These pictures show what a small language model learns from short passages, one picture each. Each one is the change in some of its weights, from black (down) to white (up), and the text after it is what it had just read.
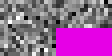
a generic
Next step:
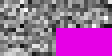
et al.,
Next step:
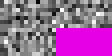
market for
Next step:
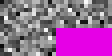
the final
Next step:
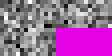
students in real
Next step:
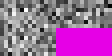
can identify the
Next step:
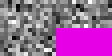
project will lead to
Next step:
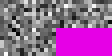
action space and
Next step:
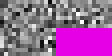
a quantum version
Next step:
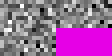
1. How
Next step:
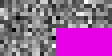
for use by
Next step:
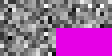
approach. The model
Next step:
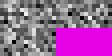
angle between
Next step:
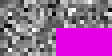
out to the
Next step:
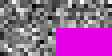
enabled the
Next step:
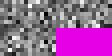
education. However,
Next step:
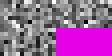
works on
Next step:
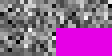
partial wave,
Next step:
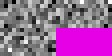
transferred to
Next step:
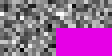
identify 5
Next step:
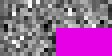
2 (see case
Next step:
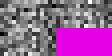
is also a
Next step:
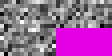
planes these
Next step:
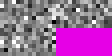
testing. We
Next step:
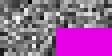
of a selected
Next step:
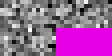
alignment of
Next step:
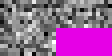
is mainly
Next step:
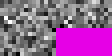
these timescales
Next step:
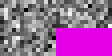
be small to
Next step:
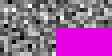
the impact of
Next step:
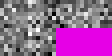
both cases, they
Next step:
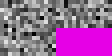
approximates very well
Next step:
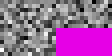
statistical properties
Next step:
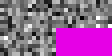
event, after
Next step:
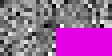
one element
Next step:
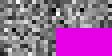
We shall also
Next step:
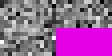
one or more of
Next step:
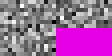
the best model
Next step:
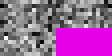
is a null
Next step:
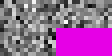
to inspect
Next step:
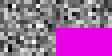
medium to the
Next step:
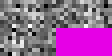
at present, of
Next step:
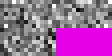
to integrating
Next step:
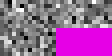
imposing the
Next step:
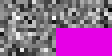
to double
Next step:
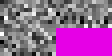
the higher value,
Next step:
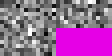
but the level of
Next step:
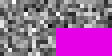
of the Theory
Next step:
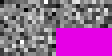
such a general
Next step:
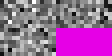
to the defined
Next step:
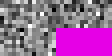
also presented.
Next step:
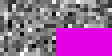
optimization of
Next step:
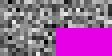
learning step,
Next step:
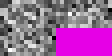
not use it
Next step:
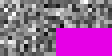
evidence that
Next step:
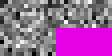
in the complex
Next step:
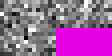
of our models as
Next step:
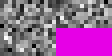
the {\sc
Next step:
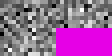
are for the
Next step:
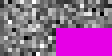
and the more
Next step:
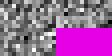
management and
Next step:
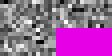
depicts the
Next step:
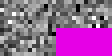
can still
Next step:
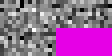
is explored
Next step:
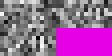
law of
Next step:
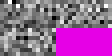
spectral index
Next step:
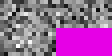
between classroom
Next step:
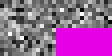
people with
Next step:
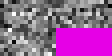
is different between
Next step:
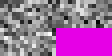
as $\alpha$
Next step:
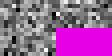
constant of
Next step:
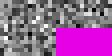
and bending
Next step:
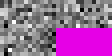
loop does not
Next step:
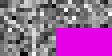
issues in
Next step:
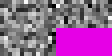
below; more
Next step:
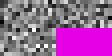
a relationship
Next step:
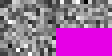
not the only
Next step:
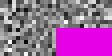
improving the
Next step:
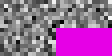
to be University)
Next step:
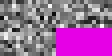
values of $\Delta
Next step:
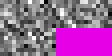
readout current
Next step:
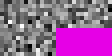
blue side
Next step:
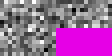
total of about
